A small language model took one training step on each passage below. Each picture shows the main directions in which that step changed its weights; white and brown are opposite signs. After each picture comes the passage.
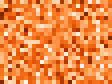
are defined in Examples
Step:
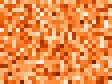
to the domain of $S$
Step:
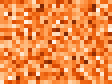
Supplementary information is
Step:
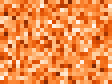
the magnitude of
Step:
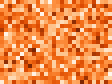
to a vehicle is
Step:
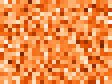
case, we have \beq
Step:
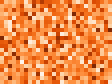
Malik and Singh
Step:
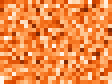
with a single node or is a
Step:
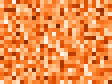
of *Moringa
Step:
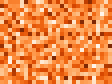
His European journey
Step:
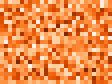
$V(\cdot)$ is a
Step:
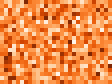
& 0 \end{pmatrix}.
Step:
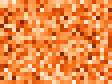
parotid swelling
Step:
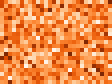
is well defined thanks to property
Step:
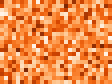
are some studies on optimal design of
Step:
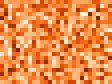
decouple the nonlinearity
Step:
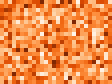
- stimulates new
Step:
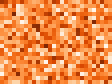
their mentor. The
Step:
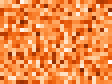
customers. These
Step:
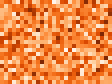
can be transferred to
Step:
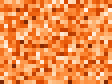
The proponents of social support
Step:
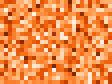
the study, we monitored
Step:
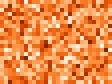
a similar way to what is made
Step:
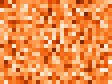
process. Additionally, the
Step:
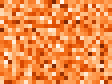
belong to different equations. The three
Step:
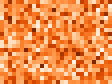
be set up to oversee the
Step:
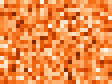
(b) gives the affine
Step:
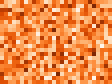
h showed a slight increase in
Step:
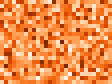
outcomes and experiment definitions
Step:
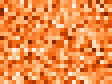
for $\widehat M_k
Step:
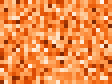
ideal and imperfect
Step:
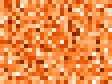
must be of this form.
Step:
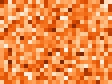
standard deviation. The
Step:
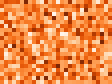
Lazaveric et
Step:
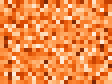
provide a systematic
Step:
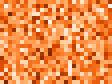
the set of arcs by
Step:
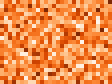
of $L_2$ corresponding
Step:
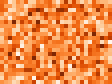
disjoint union of $\lfloor
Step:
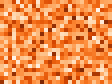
at temperatures above 39
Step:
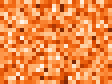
the AC voltage. Figure
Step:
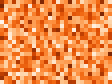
and frequency of a concept
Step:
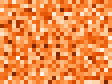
of seismic isolation
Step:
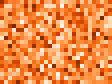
a specific time and place,
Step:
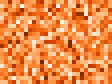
Nasywa, Erman
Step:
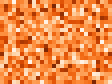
the KFBI method
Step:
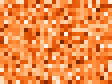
is a symmetric continuous function that is
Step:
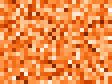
\Bun_G$ is
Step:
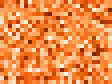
where $i$ can only be
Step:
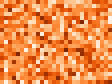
only need to guarantee
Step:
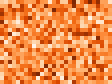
difficulty in communication
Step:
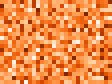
with $x$ or with
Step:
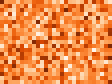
classes of) almost everywhere finite
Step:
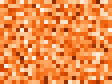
HT still admit that
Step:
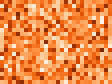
\subsection*{Open problems and
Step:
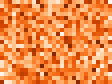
produces a number associated with a
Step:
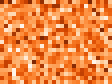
of intervention (web
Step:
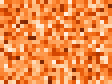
the literature for elliptic
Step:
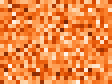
support from the government to start
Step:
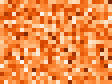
inverse relationship indicates that
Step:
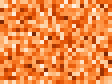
research using the Personal
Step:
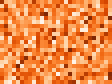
setting. \begin{definition}
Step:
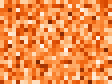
reported in Figure 6.
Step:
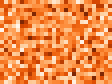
measures}, i.e.
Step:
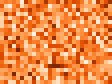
$S \subseteq V$, we
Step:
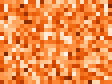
steps (7) and
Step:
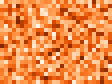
at the end of the transient
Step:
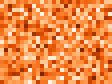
to specify $v$ on
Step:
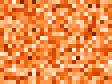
of the classical Leibnitz
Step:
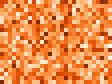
vertices of one triangle. The
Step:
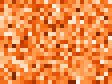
one’s life and
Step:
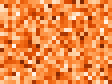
||$. Also, by using
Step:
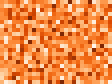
model offers 111 indicators
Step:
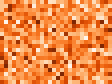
on a modification of the
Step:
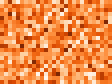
We obtain hand trajectory by
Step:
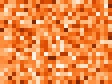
situations. Today,
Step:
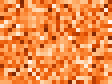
\not = j$, then
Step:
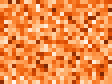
properties are not used in the proof
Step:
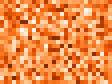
(10) because some combinations
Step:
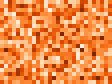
dynamics, when they are
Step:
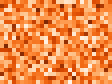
as well as some of the
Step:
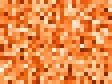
one and a footnote:
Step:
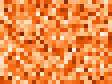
evaluated and it is compared with
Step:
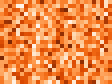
occurrence, the strength of
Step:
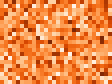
intervals in the prediction
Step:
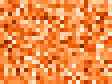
z_j + \bar
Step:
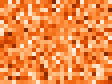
by a formal definition ---
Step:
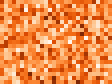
or cleave, P into discrete
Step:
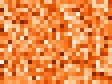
(SHIP), and
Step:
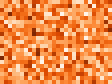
Leibniz are in fact
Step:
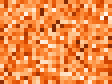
Furthermore, loss of respect and
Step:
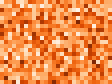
to these properties, inulin
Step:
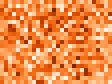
role in supply chain management.
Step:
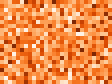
be minimized, that includes
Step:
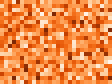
to the same step $\Delta
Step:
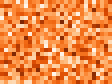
therefore understood as
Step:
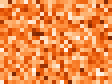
tests were carried out at
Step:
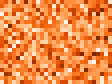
shown to change the activation
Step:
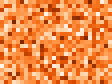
B, Coomber R.,
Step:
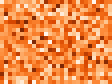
telmisartan tablets
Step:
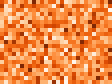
two required parameters for this analysis were
